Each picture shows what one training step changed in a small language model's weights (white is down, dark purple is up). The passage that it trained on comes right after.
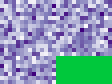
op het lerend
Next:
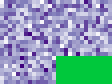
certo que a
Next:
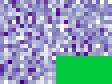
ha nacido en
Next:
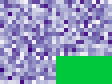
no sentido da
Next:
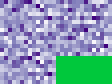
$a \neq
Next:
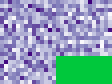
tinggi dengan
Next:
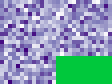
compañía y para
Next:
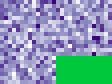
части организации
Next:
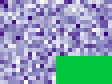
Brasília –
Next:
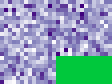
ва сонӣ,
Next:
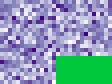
este manuscrito
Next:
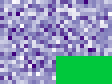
USB porti,
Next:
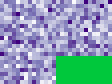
"IT Park"
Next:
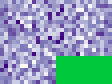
системой». В
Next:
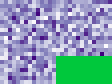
ou apenas uma
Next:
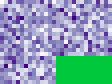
прикусом та
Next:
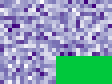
el hielo de
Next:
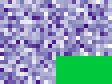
- все это
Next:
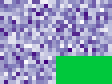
qilish uchun turli
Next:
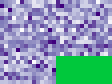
proclives al
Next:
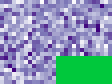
разработок в
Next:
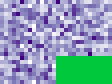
dark net va
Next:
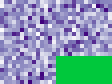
Becht *et
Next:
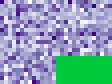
sadoqat va
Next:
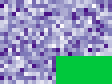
Arbeits- und
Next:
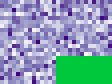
requiere una
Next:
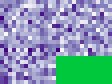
sababli davlat
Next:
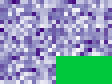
و تعادل
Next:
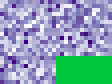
ва якуний бош
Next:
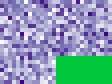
памятью и
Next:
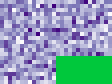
portfolio in
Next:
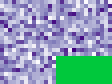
el personal de la
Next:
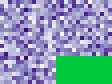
namoyon etish
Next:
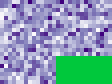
Desa Pulung
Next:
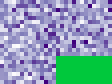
so'ng men ilk
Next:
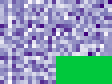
menjadi salah
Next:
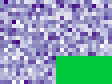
m gacha,
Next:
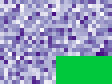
va kommunikativ
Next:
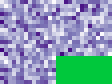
todas as outras
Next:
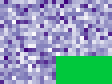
resultado de la
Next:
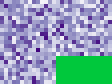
va muallif
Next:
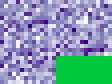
PIRLS в
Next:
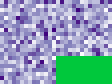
techning birinchi
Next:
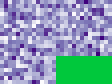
heute eine
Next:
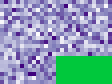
a temperatura
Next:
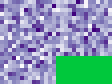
jetzt zur
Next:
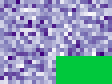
exemplo dessa
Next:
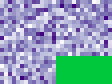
O problema, no
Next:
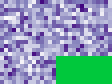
hora de todos os
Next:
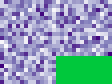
партии —
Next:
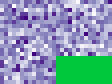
yang bernilai
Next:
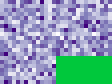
hayal adamlar
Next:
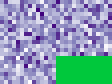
“o fim dos
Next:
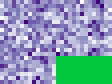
один путь»
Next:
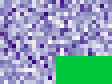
opinión acerca
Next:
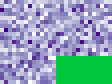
to new formats,
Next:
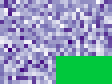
la iglesia o
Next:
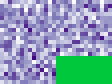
el progreso de
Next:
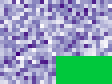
del dispositivo.
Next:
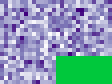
o'qiladi va
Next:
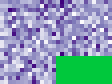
diretamente ligados
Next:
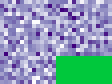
– ўғли
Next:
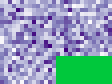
& Kilic,
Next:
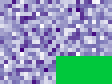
ma'nosi va
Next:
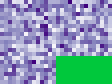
y la conformación de
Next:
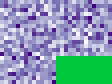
de Mogi das
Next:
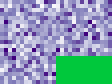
innovation in the
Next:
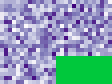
colaborarão para
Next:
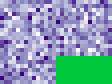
Длина сменной
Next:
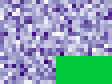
globală să
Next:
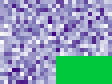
los enunciados
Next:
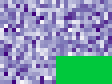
kapitaal door
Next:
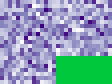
parte del lomo
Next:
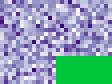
emas, balki
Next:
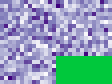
sering meminta
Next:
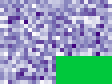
în conformitate cu
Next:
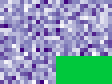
los trabajadores
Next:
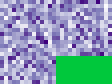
e faziam a
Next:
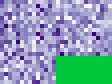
nur orqali
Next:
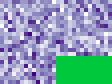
entrada e a
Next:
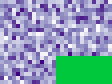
glifosato con
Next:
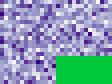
iqtisodiy jinoyatlar va
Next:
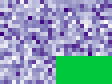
propriamente ditos,
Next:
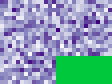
Kreditlar va
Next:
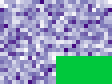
como relevante para
